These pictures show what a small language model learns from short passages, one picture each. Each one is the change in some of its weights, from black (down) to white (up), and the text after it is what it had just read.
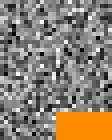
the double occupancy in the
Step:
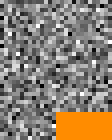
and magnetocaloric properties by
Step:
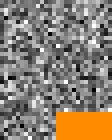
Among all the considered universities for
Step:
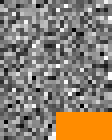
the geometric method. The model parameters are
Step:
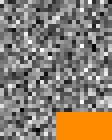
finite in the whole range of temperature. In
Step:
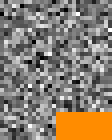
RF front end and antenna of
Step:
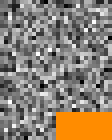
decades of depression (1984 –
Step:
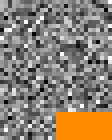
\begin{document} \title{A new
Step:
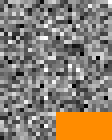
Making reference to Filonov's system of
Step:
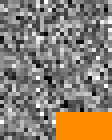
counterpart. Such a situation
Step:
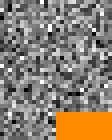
by passing the list of node
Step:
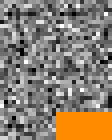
prove that $|supp({\bf
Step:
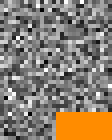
of the nitrogen lone-pair
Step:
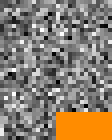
for the channel statistics is assumed to
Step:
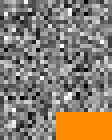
have generated 100 pairs of
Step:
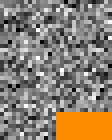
\alpha$ depending on the parameter $C$.
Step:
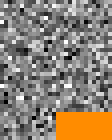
Science \& Technology
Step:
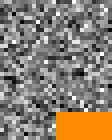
of \cite{Lis01a}. The H I
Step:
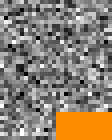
crossings between two arbitrary
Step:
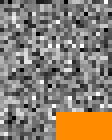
note that if higher order time-integration is
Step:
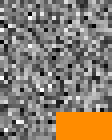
public interest. It covers almost every
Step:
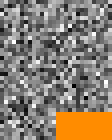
dimensional dynamics of the continuous time system of
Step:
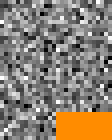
28: Ranked RMSE in
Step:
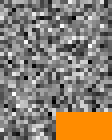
the cases specified in Art. 1, they
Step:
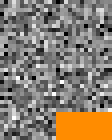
are proper subsets. \end{proof}
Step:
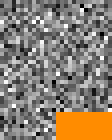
whole or in part by the Austrian
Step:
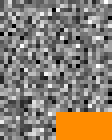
quantum nodes, repeaters, and quantum
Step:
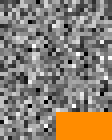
It was also integral to the development of the
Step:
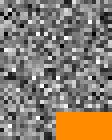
energy by integrating the estimated magnetic energy flux
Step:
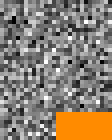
$|0\rangle$. The rate of
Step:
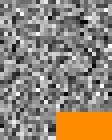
Cai, E. Zhu, and
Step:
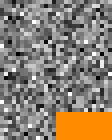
energy dissipation rate, described in
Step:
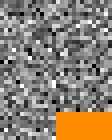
differ, we eliminate some
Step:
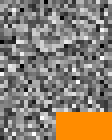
designed the dataset (LR500)
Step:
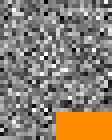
that \textbf{PDR} achieves the
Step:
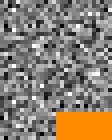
Energy Distribution (SED; the model
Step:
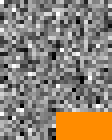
Questions were not modified after MCP
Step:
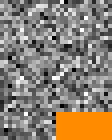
anisotropy and dipolar
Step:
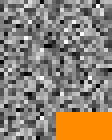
black and white photo of the bust of
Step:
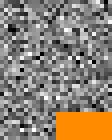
risks of extrapolation of the
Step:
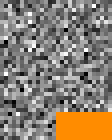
a one-dimensional waveguide
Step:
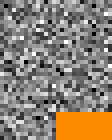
\Gamma_k}{f \rho_c \alpha
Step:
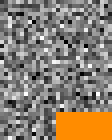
to recover the original input packets
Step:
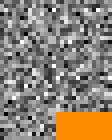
planets below the dotted boundary region
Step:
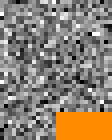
chloroplasts function as factories
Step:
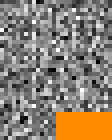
as aerosol surface area and mass will
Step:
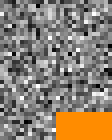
is associated with illumination of a thin
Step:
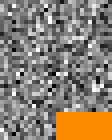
the permutation of possible values in (6).
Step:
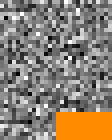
wireless networks, such as mobile
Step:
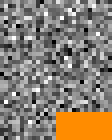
results of the simulations within the city center of
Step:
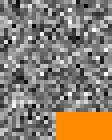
TPACK significantly influences LM
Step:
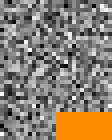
with a symmetry group and derive the particle
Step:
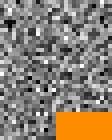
to positively adapt to the university
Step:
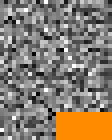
the Internet do not exist in any state
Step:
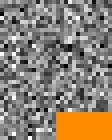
46) using a computer and the program
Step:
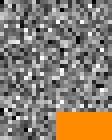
flavor channels ($ee$ and
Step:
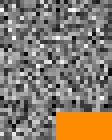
early results since the crossover
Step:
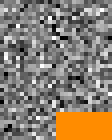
second order. \section{Results and
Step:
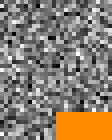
post-peak further underscores the
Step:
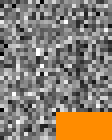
discovering interactions of infrastructure and
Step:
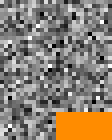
isolation, reduced parasitic
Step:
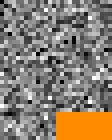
dissect the state of the art presented in
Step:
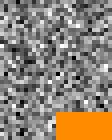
APPROACHES TO
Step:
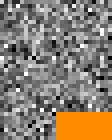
$j$-th body in canonical
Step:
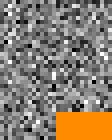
This naturally reduces their value.
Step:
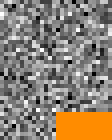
equals the original primary radius,
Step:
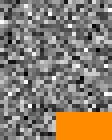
In our work we mainly concerned with
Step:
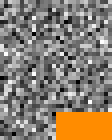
show the internal morphology of the
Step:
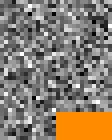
constructed on all the surfaces
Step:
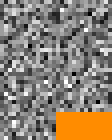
job**, are you?”
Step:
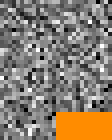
estimates of per-generation
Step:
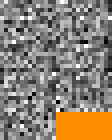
scholar as the primary
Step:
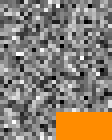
with real transactional systems that use 2PL.
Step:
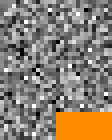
prove it is unique and without
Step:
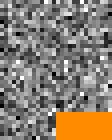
more than 2 million users.
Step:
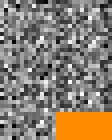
where $\epsilon$ and $\mu$ are the
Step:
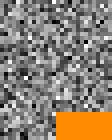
seven respondents stated both intent along
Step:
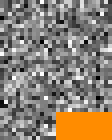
node. When the CH assigns time
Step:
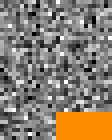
T_{AB}(b), \eea consistent
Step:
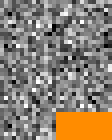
response that is unique amongst
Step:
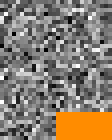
the VNF and SDN instances in real
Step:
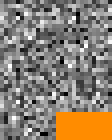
consistent strength and moisture response
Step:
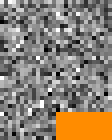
life has created an increasing feeling
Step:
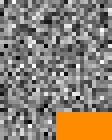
introduced at the end of section 5. In the
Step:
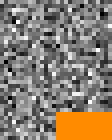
the samples quantitatively, the analysis was then
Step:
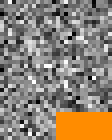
30 particles, *g* =
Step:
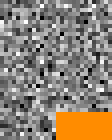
generalize to new data. - Clamping
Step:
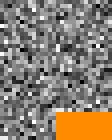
conversion. Full conversion is between 3
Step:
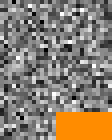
for the concentration at each spatial grid point
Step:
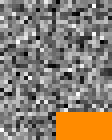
for a wider and more inclusive
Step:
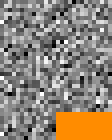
has been installed and properly working for
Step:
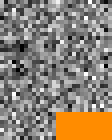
multiplicity fluctuation distribution,
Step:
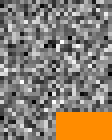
was faculty of education and social
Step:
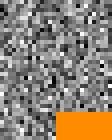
of interest as antitubercular agents and
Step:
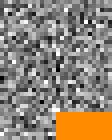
...etc.) think I should use
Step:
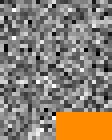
U.S. Department of Energy
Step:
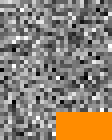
the pre-quench Hamiltonian,
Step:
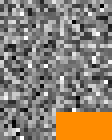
to help address their children's
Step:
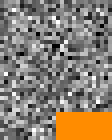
Bayes and SVM have a limitation:
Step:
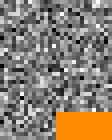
Declaration of patient consent: The
